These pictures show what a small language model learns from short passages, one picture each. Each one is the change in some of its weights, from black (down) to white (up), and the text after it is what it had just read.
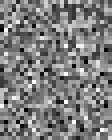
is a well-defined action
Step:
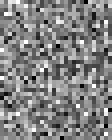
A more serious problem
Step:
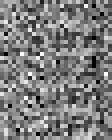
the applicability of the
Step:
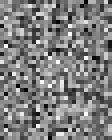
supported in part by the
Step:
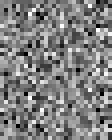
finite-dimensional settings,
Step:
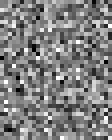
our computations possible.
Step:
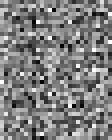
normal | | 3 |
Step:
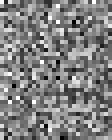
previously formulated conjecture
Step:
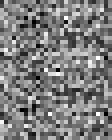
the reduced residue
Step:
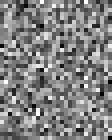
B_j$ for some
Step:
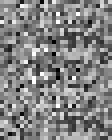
Mathematical Sciences,
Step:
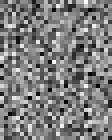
as $t\rightarrow
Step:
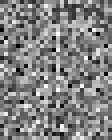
need in order to have the
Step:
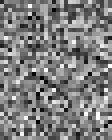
group defined over a global field
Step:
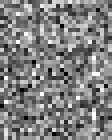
root systems and the root systems
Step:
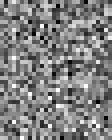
from symmetry considerations.
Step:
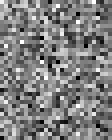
region devoted to
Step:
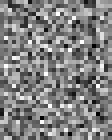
arbitrary} with respect to a
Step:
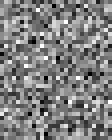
}\over {\left( b
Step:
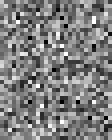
some overlap of this
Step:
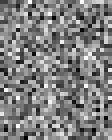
is topologically mixing
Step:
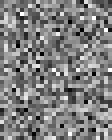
even spread of the
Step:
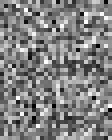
and $\edim F
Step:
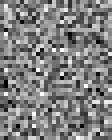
R}$ satisfies the spectral mapping
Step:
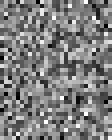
call a (disc)
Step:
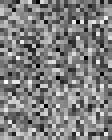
comparing it with
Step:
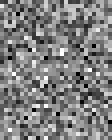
$Y_\psi$. This
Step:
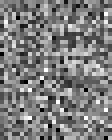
on the linear span of
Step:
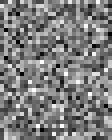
Let $H'$ denote
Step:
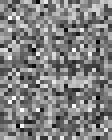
no competing
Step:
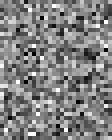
\section{The main
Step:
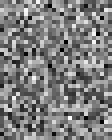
a selfadjoint matrix
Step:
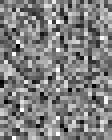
we can state our result.
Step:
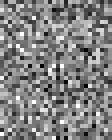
meaning will probably
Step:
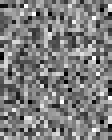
by a constant singular vector field
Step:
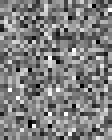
the closed unit disk by
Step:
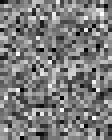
, \rho \in
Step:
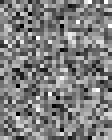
SRS are in
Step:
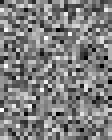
have (in particular) that
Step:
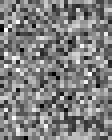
is a bijection from
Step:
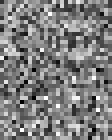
This explains the
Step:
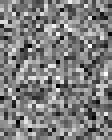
the idempotents it
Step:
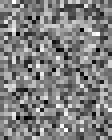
course the latter is nothing
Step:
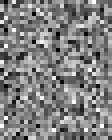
assertions follow from the first
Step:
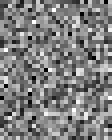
(or meromorphic)
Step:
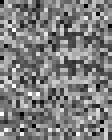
a full exceptional
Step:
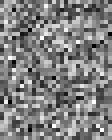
the initial and end point
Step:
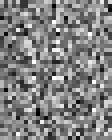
l'application $\mathcal
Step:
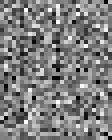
Maclaurin formula that
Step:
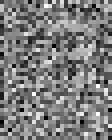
and simultaneous
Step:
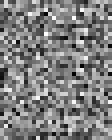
are shaded in
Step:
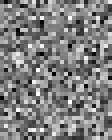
\setminus \Sigma}
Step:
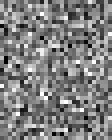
follows from the representation formula
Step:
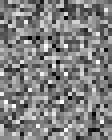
result, due to the loss
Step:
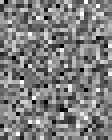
system is BIBO
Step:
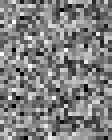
improving the model's
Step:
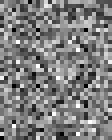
and is probably
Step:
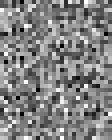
fondamental de la
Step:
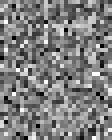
of the first two coordinates.
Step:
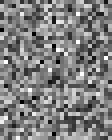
approximation. The algorithm can be
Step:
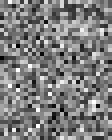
index of $\varphi$ in
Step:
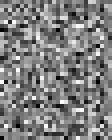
this follows easily from the integral
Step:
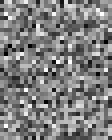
\vert L_{ij}
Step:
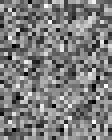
and find the coefficients which are
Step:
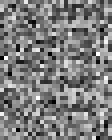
for a pair of Lie
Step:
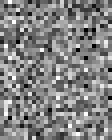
coloured $A$
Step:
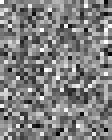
learn to reduce
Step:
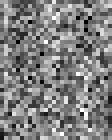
0$ we get that the
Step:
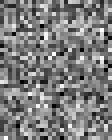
torus $T \subset
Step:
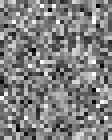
for small and large diffusion
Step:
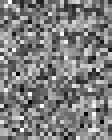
performances of the new
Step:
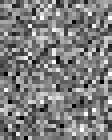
,\qquad N' =
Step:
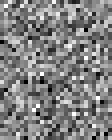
= \pi({\mathcal
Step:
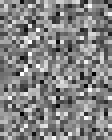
not capture the
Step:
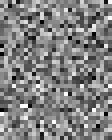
by Rainville
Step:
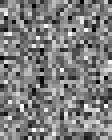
\ell \in \N
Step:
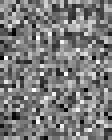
is a minimizer if
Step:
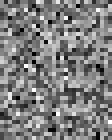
-\infty$. Define
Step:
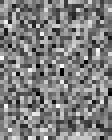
a triangle. This way of
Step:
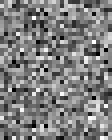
\noindent {\em Proof.}
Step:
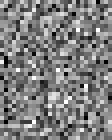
is given, and we show
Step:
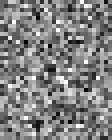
derivation, which is called
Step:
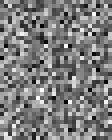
a separating disk.
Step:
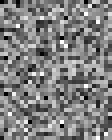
\rho \nu +
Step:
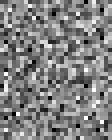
induced by a cyclic derived
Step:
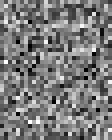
of diagonal entries is
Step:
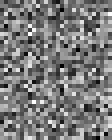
\end{equation*} whose
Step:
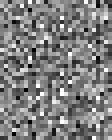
Afin de donner
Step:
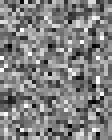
applied to the sequence of degree
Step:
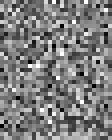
it is convenient to
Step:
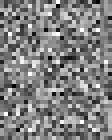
hold since one has the relation
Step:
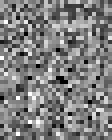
of this section is to present
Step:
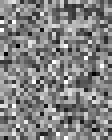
main interest of the present paper
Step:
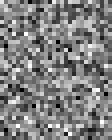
value problems for physical systems
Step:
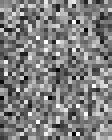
does not vanish on this
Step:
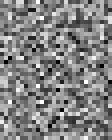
unital associative
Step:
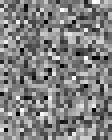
Rule of 4
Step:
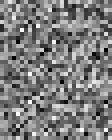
in $V\setminus
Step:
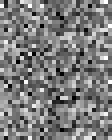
\demo{Proof of
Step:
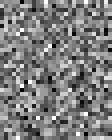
${\mathcal A}(\Gamma)$
